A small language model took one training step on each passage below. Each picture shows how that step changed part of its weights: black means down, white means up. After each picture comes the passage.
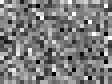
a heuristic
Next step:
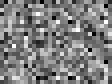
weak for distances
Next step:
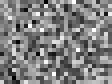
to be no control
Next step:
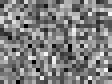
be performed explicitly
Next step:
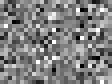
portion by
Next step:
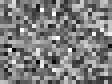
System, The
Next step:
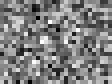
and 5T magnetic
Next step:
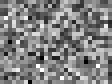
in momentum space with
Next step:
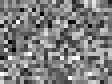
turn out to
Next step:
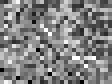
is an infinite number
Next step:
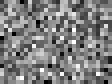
even in regions that
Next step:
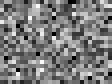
WR models we
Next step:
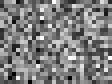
Section. %
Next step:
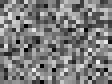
be classified as
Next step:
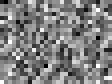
pool would then
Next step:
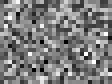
is particularly high
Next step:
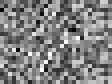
associated with the
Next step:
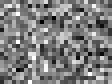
a bounded
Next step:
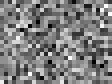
not mating together
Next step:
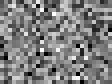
A deep learning
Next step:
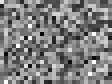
all these classical
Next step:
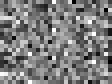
volume.} have long
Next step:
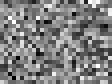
approximately linearly
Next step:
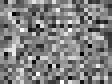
regression fit to
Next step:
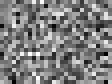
to specifying
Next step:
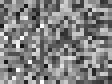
of cosmological
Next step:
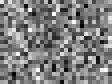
the hopping effects
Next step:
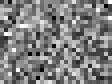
hot electrons
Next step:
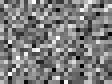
wavebands are
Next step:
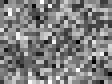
we would like to
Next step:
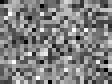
will be described from
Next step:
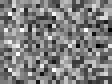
Markov probability
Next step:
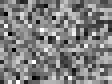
observed values of the
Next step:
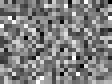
mechanical energy after
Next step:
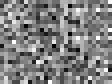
be written as a
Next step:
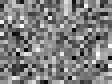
changes the state of
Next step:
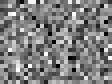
received the
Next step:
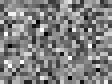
state exceeds
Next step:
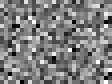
First, to
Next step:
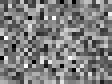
These results rely
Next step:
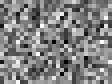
of the vector
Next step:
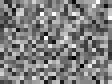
variation [see
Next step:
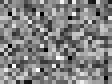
integral (8),
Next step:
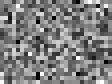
with $t$,
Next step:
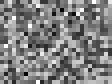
in the figure.
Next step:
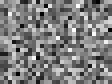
trained to
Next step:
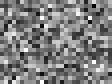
other hand,
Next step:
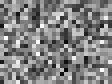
of the $
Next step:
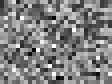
at basic block
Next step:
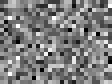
emission is not
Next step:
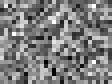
points that are close
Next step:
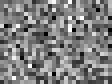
typically} observed
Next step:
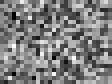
onto a test
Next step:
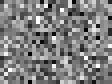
explores a possible
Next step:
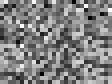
into each other
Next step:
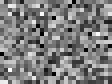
fast wave as
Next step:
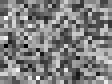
in the presence of
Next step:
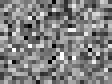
potentially reducing
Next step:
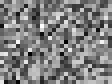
of the interaction decay
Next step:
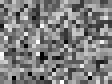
of the atom along
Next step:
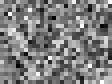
the participants
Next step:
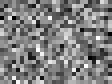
invaluable tool
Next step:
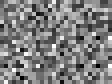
shown to exhibit
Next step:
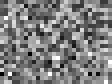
in a tool.
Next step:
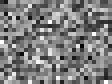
model training. The
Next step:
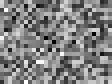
These findings are
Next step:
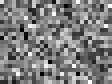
And, which
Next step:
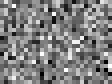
that can be related
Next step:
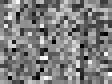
is twice
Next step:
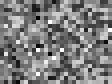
and the composite
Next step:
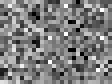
the lab.
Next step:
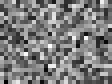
statistics, the
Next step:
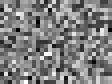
solutions should be
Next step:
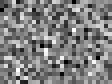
around which the
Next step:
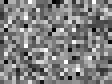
enhanced by the
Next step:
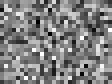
solutions, the limit
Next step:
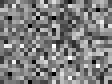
analysers can
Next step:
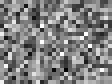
of the potential)
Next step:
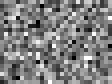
decay for open
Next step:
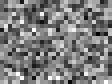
attacker and the
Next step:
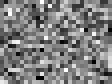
we have to find
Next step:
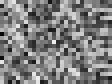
the physical origin of
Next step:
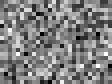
shown in the
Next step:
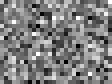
engine query
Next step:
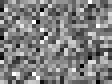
rates of change vary
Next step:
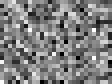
the statistical uncertainty of
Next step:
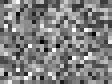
is expressed as
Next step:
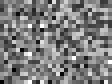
from 18 to
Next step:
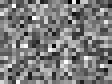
for Nuclear
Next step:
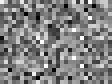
Examples of
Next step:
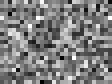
the baryon
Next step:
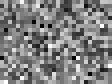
where only a few
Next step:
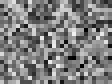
the plasma column,
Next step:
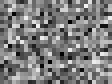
usual, we
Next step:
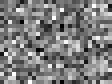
key. We denote
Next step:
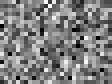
side of the
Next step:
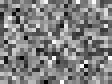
an angle without
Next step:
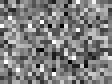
an interface between a
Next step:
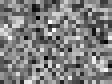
and additional 4
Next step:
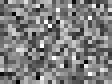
each late
